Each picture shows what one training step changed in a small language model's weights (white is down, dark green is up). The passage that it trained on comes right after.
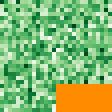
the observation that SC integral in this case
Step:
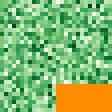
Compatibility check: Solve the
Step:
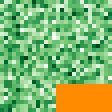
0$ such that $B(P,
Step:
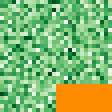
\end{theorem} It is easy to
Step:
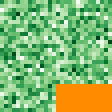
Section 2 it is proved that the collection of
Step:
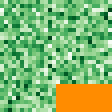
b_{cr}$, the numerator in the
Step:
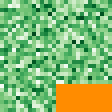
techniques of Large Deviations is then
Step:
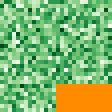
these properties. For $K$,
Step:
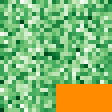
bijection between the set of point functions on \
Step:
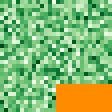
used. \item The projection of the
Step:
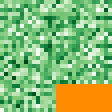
(0,0). The estimate for the
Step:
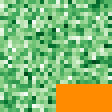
and only if their cotangent lifts
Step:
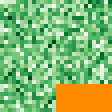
to be in the joint point spectrum
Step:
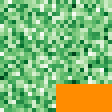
the contact forces from the small-scale
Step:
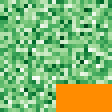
bounded from above, thus, for sufficiently large
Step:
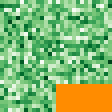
reaction-based methods can be found in
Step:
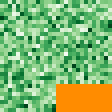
variables. For each $1\le
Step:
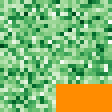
is principal. It is clear that such rings
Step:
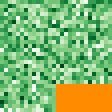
Riemannian manifold with metric (\ref{metric}),
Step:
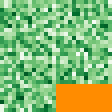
to \verb"newstring"
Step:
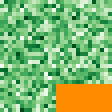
deep learning can automatically mine potential
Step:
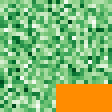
the set of exterior points for convex
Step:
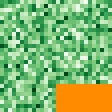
are derived from the individual sets. Projection
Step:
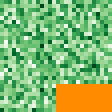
K} \def\cL{\mathcal
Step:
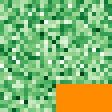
$|F|\leq L$ and the
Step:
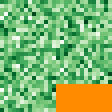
$M(n,L).$ Our main
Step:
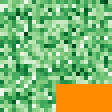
that this implies that $P$ is
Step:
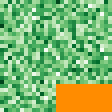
constellation on the sphere consists of
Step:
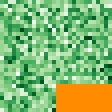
and at time $t=5$.
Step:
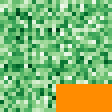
that all the points $z_m$
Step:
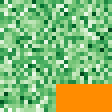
and (\ref{t laws}). Let
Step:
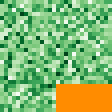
a common point tangentially. If
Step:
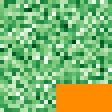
curvature symmetries and polarization is
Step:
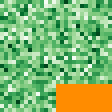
of subsequences generated by equidistant
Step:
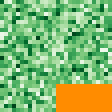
more that Vemuri proved in
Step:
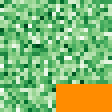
of our method. In section 7, we
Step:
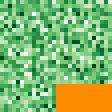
X \lrcorner T) \cdot
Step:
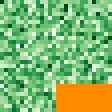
b\theta. \] Applying this identity to
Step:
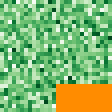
\section{Conclusion} We have introduced
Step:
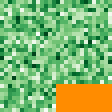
sum up rounding strategies for either
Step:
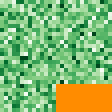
(L)}$, $1$ is the identity
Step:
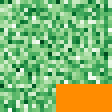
e_3, \eeqt where
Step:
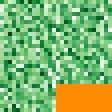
\leq i \leq l);
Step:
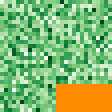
$A$ is a self-adjoint
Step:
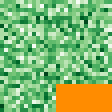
when describing the distribution of codewords,
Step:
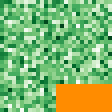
general (and ambitious) classification
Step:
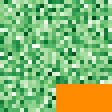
\end{equation} where the dot denotes
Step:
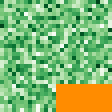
Note that the property (iii) in the
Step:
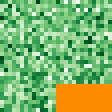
in modern analysis}, 4th ed.
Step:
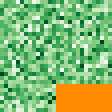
upper triangular matrices. Denote by
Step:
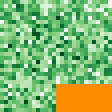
isomorphic to $\cX$, and the log
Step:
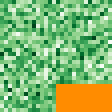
solution exists to the differential equation: \[
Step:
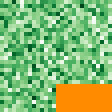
\(X_h\) be formed from
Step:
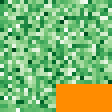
asymptotic scheme for the analysis of partition statistics.
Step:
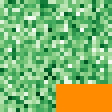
H\}\subseteq P_{\min}$. We have
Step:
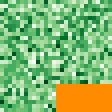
Corollary $4.3$ of
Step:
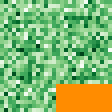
problem of finding the optimal step length of
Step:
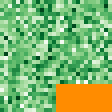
$\cal B$ be the set of all
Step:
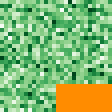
formes hamiltoniennes
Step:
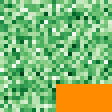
that \begin{align*} &
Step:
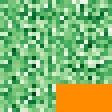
словам {\it
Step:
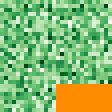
This is the more general version proved in
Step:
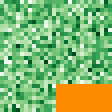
\langle [Y,E]_{\mathfrak
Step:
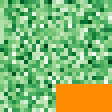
equivalence is the little $2$-cubes
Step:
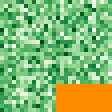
and $v_7$, is colored
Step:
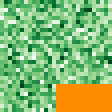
corresponding projective spaces, $i:
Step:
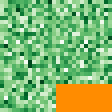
where the constant $Z$, by definition,
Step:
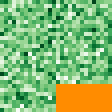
above. In particular, we see that
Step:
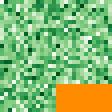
we can put a new uniformity
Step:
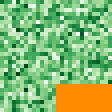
reward over PTO is given by
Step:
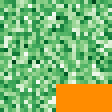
London Math. Soc. {\bf
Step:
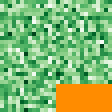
(top left) around 150\%.
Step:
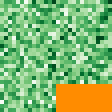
simple root. Thus the set of negative simple
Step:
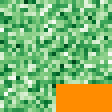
these articles into groups as discussed in
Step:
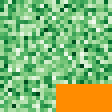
Traditional numerical methods for solving the
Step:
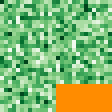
or two--sheeted)
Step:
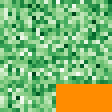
corresponding gluing equations define a linear symplectic
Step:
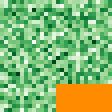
13 and example of edge-to-edge
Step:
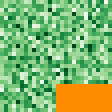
the curve $C_\phi$ is linearly
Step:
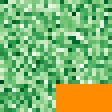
the set of points of $M$ where
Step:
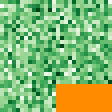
linear combination. \par Then, we make
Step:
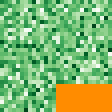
model size and (2) increasing
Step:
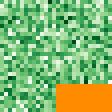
we consider a candidate
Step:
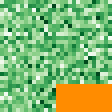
M; [0,\infty))$, we introduce
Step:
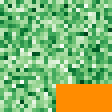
K}_n$ are atoms of
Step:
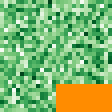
cannot be an equilibrium action distribution.
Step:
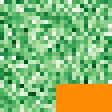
we are under the conditions to apply the
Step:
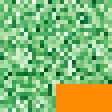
models of a strictly stable theory. We can
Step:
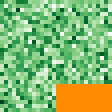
speak to the presenting student.
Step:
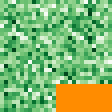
mesh with 3 elements in the direction of
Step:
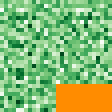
only known result is the upper bound
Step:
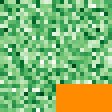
The Borel-Cantelli lemma together
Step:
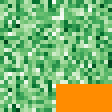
\subset R_{\id_X
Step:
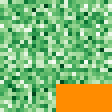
quotient of the hyperbolic 3-space
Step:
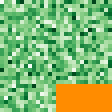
Both algorithms are by default
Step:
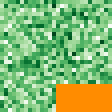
that among three XMSE components, the
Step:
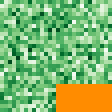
$p \neq 2$, with the norm
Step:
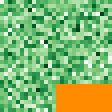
schemes and unfortunately are difficult to
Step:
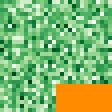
We prove \ref{it: special descent
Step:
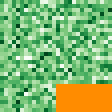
singuliers essentiels pour
